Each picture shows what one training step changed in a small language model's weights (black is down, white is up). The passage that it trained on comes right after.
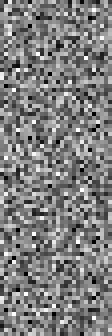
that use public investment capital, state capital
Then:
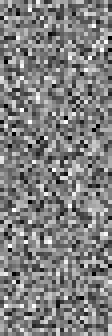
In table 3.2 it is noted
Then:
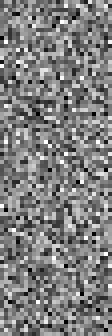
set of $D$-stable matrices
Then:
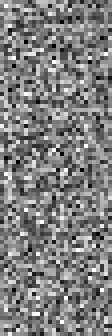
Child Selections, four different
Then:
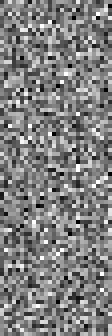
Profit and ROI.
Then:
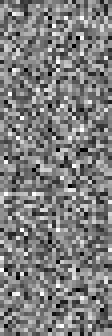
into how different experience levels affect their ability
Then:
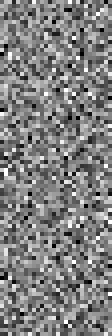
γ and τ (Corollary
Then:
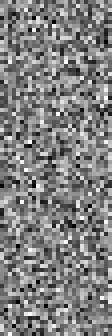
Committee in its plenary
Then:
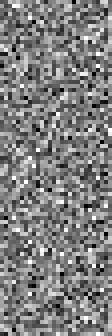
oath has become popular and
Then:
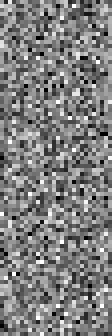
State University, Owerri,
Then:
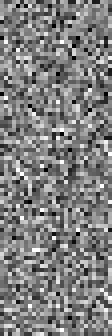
of things and the basic framework for
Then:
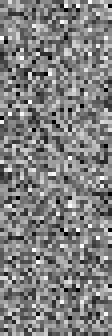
sample of 90 datasets (15 datasets for
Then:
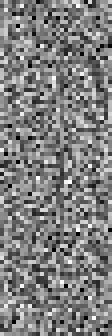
space of pseudo-spheres.
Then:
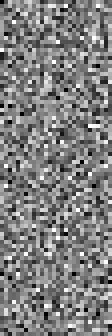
0 \leq t \leq
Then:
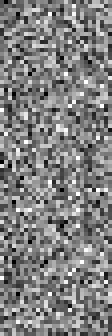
\mathfrak v / \mathfrak
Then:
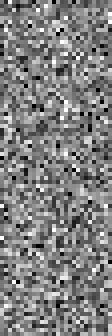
In this mode, the short text,
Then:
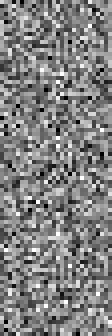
A feasible solution for the
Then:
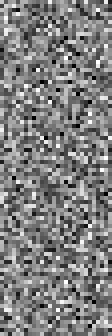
significant difference in comprehension
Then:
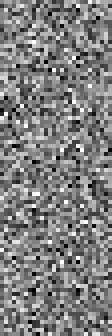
form of aligners will be printed
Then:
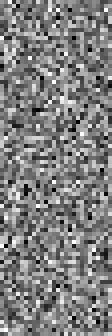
to rebalance economic and social policies
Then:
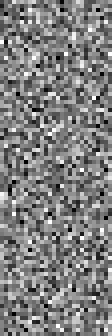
function $\rho \from M \to
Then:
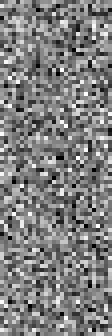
Given are box-plots
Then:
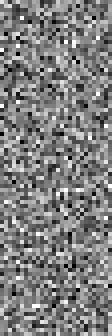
of fresh iMG media and
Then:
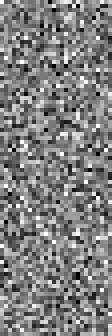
management of the HR once they are
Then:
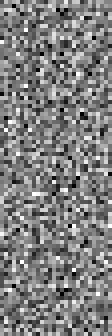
of the main supervisor.
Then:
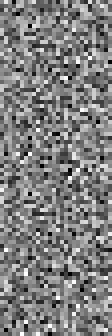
action of $G$ on
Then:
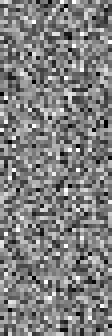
the average number of cuts generated
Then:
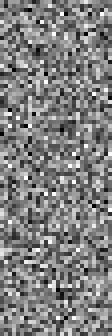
by the fourth tertiary
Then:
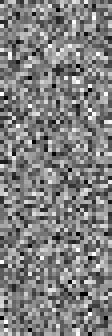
abundant with the abundance
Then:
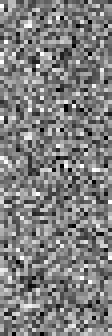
findings of Chaniago
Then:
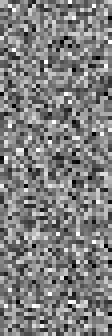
shifting property to that in Lemma
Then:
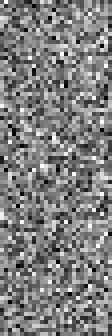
zeigen, dass die
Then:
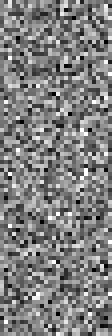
element, and its absence
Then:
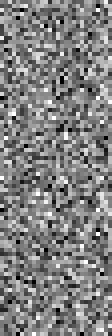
the company integral-learning
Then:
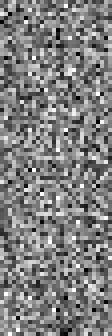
\mathcal{M} (
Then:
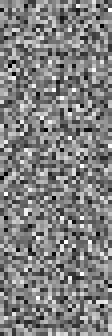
\node [block00]
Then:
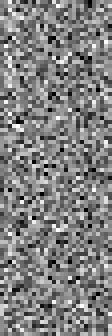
fuzzy output, such as
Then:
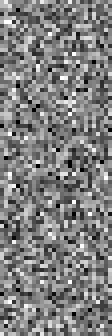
found, containing about half of the
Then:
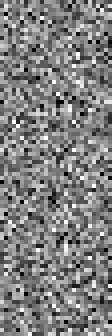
the means by which their sound is
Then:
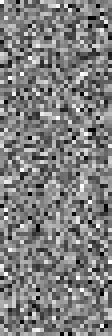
estimators when assuming that the marginal
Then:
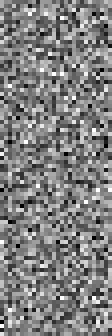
outcome following surgery for acute
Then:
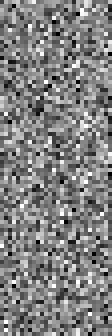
the quintessence of this
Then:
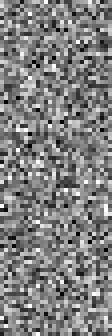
among the threatened taxa
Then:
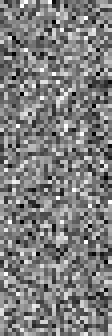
training.** By fortifying partnerships
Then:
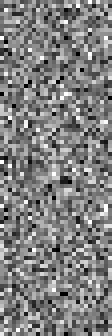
state of the art in cultural
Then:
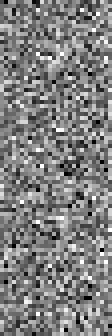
organised into four main categories:
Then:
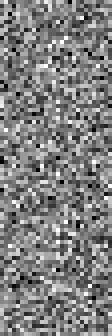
been extensive developments recently in modern
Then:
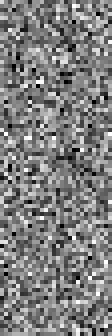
Therefore, as the male respondents'
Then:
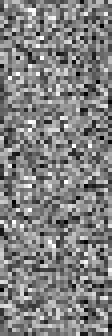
\begin{rem} Note that again
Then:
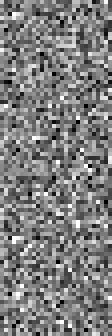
of ultimate concern. In particular,
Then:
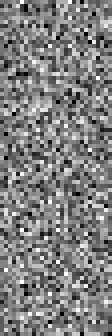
that $PU$ is a model for
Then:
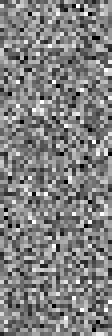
$$ The proof is complete.
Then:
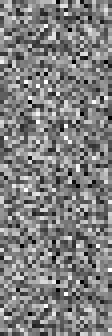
theorem, which is a consequence of
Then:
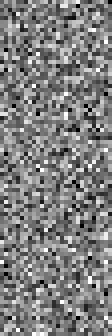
given as in the statement of the
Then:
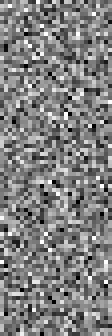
can efficiently enhance the cycling
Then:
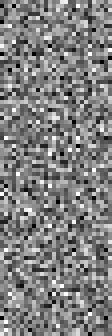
investigations on the data provided by
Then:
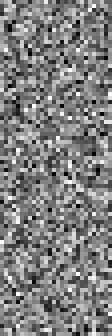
statistical evidence. Terms:
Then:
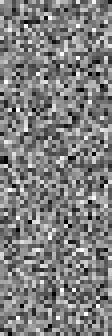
enclosed by each leaf.
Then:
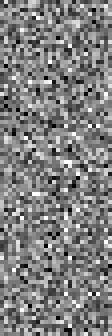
of $\Phi$ into the context
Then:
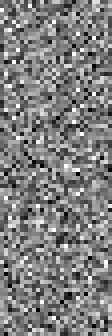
the problem, known as Ancestral
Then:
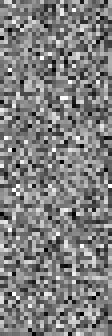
floating point performance on modern
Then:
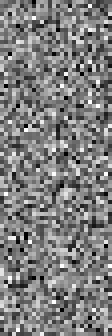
a ballet master who would try
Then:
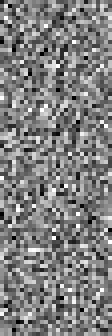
and *in vitro*
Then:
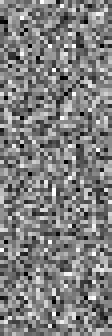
least partially, represented by maps
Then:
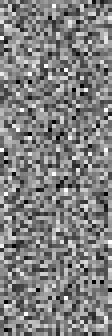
the impact of a target policy offline
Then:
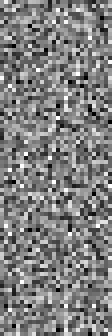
iteration $k$ and $y_*
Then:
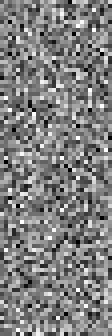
an ideal polygons to another.
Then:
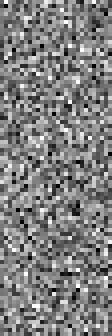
of $\goth D$ is the
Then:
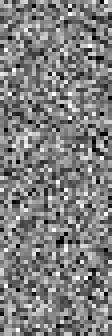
the quality they deserve. Therefore
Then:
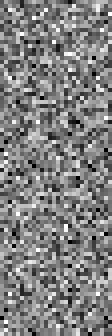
can be applied both at the level of
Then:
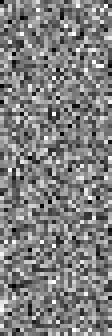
it would have a non-zero graded
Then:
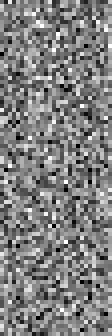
Medical College,
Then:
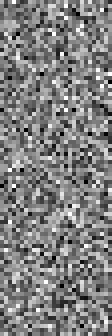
this morning however , i had
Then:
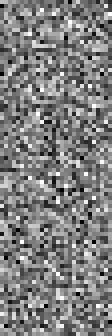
should be notified if BGC
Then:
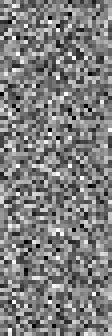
skills in academic staff personnel orientation
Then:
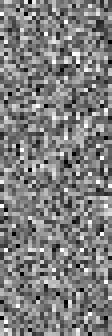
Most of the research on these issues
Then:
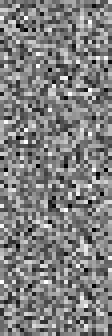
pulse emission of the
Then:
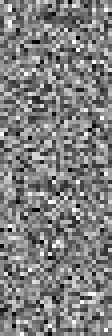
coefficients $\alpha_j,
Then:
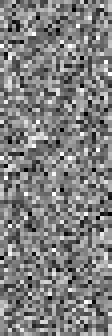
extreme, hydrological and soil quality
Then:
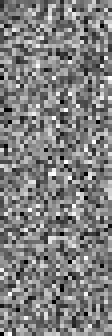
\text{ find } \tildeu
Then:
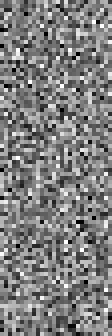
their jobs and there was a moderate
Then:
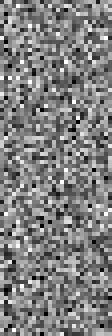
to the information of report details that can
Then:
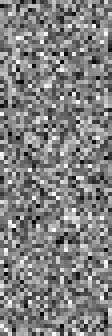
the herbal tea producer,
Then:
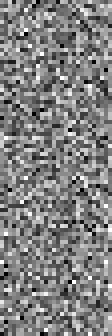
into the minimal system of generators of the
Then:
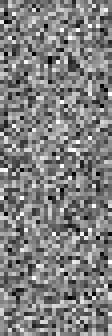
at farm level A quality control system
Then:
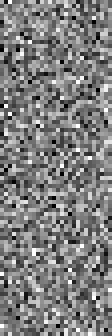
and 40 from Malandag National
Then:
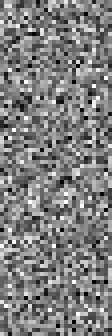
files are written to a consistent
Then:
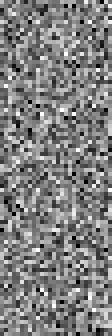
we needed to borrow some definitions
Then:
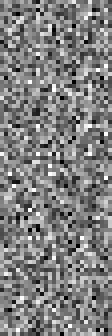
Gauss to Dedekind to
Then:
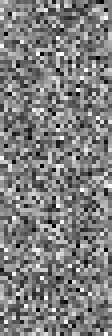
OH practices and status among
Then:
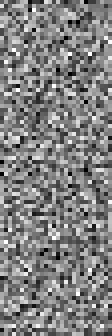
results are presented in Tables
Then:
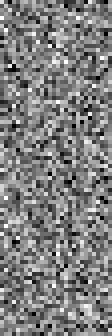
Break line depth: thickness
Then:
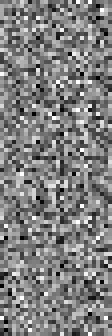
hand block. In the spirit of
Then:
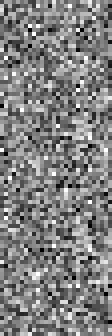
the full coincidence of
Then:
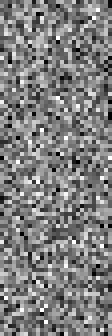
Would it be able to maintain its
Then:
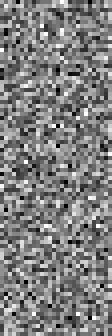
obtained with finite volumes is
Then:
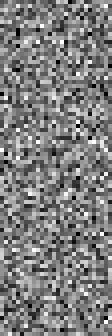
is a class forcing to add a
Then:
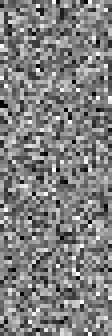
now turn to the proof of the
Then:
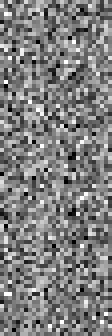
incaricati della
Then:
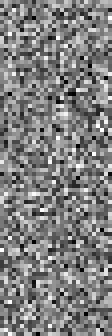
and overcoming illness, is
